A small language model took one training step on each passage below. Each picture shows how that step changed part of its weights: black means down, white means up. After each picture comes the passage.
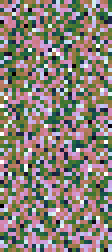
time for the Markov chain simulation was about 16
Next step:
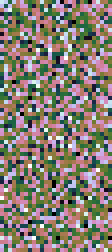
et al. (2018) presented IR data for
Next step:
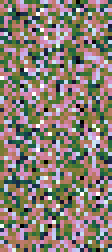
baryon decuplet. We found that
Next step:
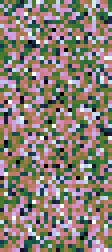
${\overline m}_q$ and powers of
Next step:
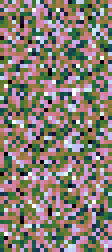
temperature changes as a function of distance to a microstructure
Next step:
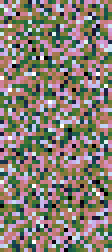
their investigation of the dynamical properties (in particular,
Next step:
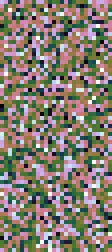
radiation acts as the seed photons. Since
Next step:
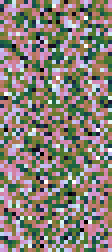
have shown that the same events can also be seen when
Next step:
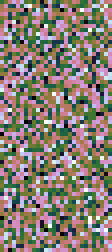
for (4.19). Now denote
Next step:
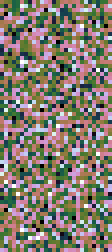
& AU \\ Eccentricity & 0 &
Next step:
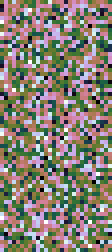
in the velocity potential of a fluid flow is
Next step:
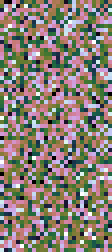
distribution of data. In addition, the BWB optimization
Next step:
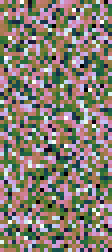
range here should offer a tuneable thermal
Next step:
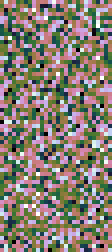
loss \cite{Stallinga2006}. The
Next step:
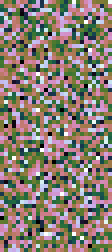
measurable set in $R[0,1]$.
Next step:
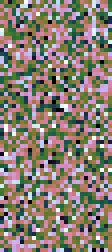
L \rightarrow A$ with $\ker f \in
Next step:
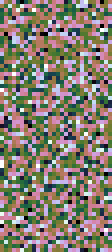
given injection. The proposals for sampling the
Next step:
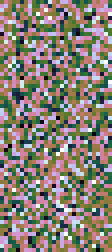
experiment are basically in agreement. We considered the
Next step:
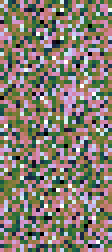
the $y$ axis. The union of this
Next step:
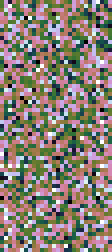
will discuss how band-gap corrections, via the
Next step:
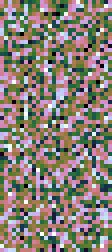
site by divide-and-conquer
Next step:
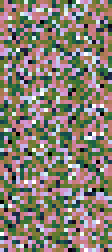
Ref.~\cite{RS}), or to the
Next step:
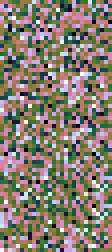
\end{equation} When the temperatures of all the
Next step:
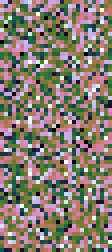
no contracted genus $1$
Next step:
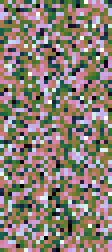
cases. Lastly, we discuss the emerging
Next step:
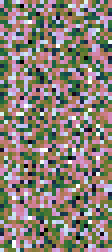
merit has been addressed by a series of
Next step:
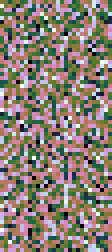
$p$ in the complement of the union of
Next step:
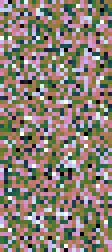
derivative. Leibniz was the first to offer
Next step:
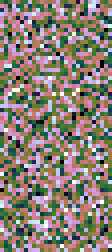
exact $S_3$ anyon symmetry. To check
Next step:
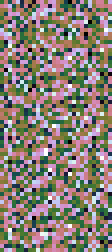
if and only if it is a neighbor of
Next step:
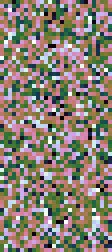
The same strategy applies to the (b)
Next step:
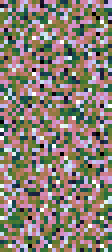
particularly high fraction of long delays, the
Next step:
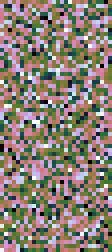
the potential tends logarithmically to
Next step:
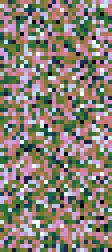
an electric field depends on its spin state. For
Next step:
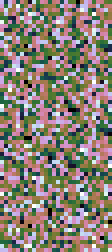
simple domains and could also be used to solve
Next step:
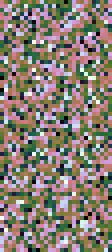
of the FOM and corresponding propagation length,
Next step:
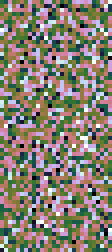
pathways. \section*{Acknowledgements} The
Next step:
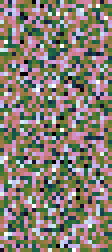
main components: thermal blackbody type radiation
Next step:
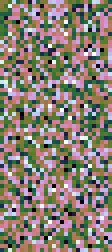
its source-imposed cycle allows for gating of light
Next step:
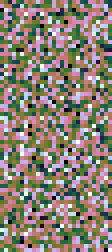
pointer states should be eigenstates of the Hamiltonian
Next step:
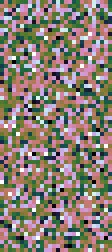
$\Phi^{-1}(p)$, the result follows.
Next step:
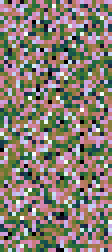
that for a complex manifold $(M,J)$ to
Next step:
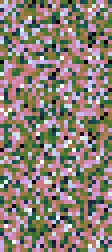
choose a path $\tau(p)$ in
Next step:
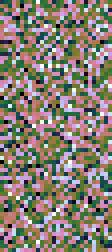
functions $f_i$, $1\le
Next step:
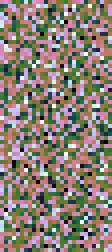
first order intuitionistic logic, whose algebraic
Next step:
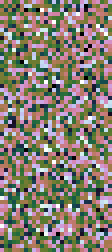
this regard. RFC 8569
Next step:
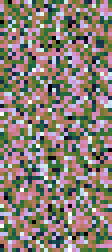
and consistent with the calculation results (Fig.
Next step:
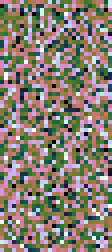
Inversely, the results of those simulations can help
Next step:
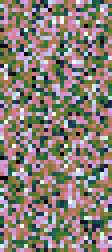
excitation and fluorescence collection via an
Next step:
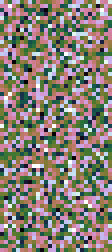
observing length. All but one system had their
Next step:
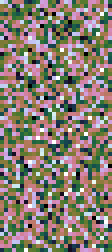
were observed at magnetic fields below e-CR. The
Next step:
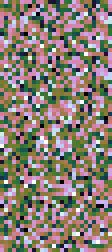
which is consistent with our previous analysis. Besides,
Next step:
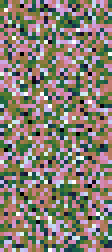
the level of renormalizable terms possesses
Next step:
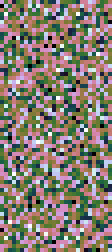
directly adopted, for, in the present case no
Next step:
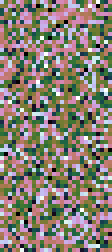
the discussion of the first case. The second,
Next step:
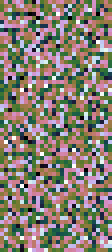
BS-to-BS interference
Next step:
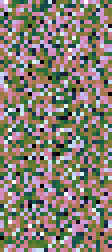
often a sparse matrix, so in the
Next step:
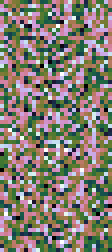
in progress by the current committee.
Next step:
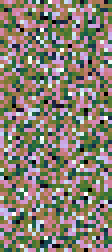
of the (yet unmeasured) direct
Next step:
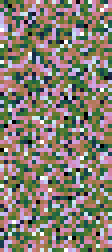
ring-exchange, it lowers the symmetry of
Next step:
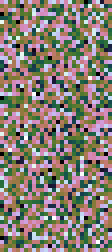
the oscillatory regime, was
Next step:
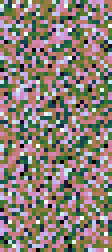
active, originates in the accretion disc,
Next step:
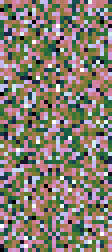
Media and Communication,
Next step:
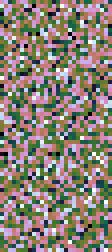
user to re-login to the application. Figure 3
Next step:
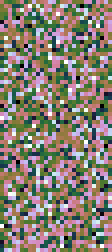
site on sub-unit $I$ onto
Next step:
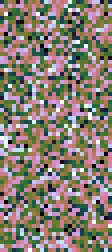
\cdots \circ u_r$ if for every
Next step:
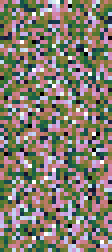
and only if $i$ is an excedance but
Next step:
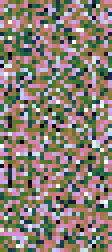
calculus \cite{Wor}. Recall
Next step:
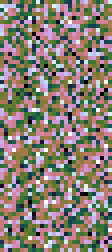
sets, because they are bounded. Finally, in Corollary
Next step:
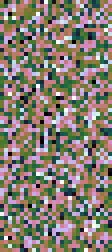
chaotic trajectory, respectively.
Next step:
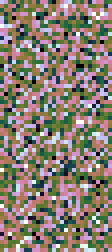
frequency becomes negative at \begin{eqnarray}
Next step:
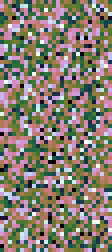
(Ukraine) --- 113 areas
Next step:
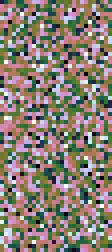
this Section we generalize the results of Section 3 in the
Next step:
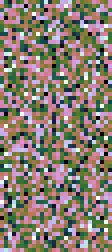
\rho^\lambda_x M^\lambda_b
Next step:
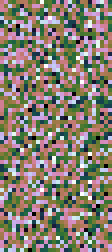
process: induction defines a sequence \[ h =
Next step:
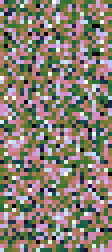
method for computing entropies [M.
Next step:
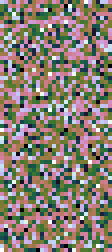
of the present work with the previous analysis published in
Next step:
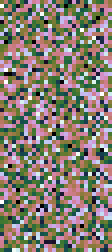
$p_{i}$ is a source.} From Proposition
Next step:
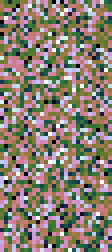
$\rho_\infty$ is certain function in
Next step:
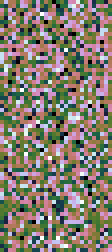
first-layer mesh height.}
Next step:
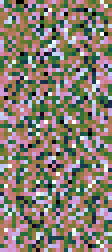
rule \eqref{scale} in the usual way
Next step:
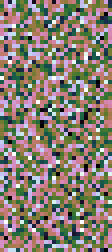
calculated \textit{dV/dI(V)}
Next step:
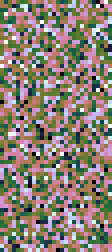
same as exit (entrance) boundary for
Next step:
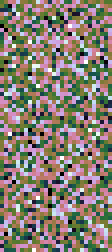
systems and other algorithmic interventions. Sirbu
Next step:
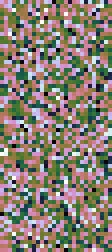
rank-$2$) on smooth $4$-manifolds
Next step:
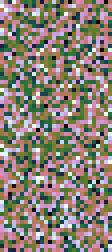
be immediately obvious). Put
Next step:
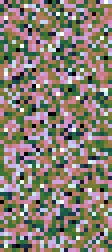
the measurement basis. This conceptual ability to
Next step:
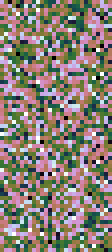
element E, scalar-valued polynomials of order equal
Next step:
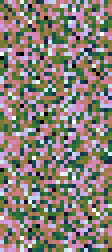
description of the physical properties of actinide
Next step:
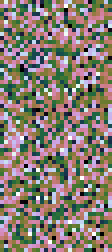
where $ n $ runs over all measurable maps $
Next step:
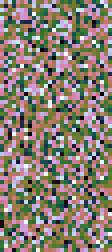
jobs to the Slurm queue
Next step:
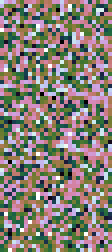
Magidor. \end{remark} \hfill
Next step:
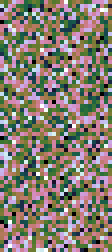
be necessary. However, as our next result shows, condition
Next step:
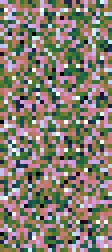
circular in a disk-like configuration, or
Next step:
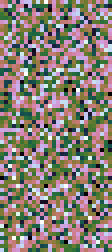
of the well both for centered and off-center
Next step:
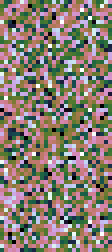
obtain a compatibility condition on the coefficients of the
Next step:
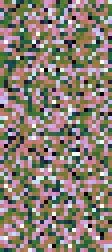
\mathbb{N}$, and $\Lambda $ be the subgroup
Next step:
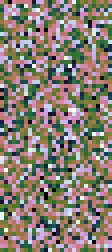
dependence, to reproduce the experimental data. As a
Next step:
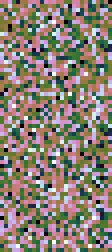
the following form of $F(\Box)$,
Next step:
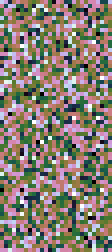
solutions} to take place of the periodic ones.
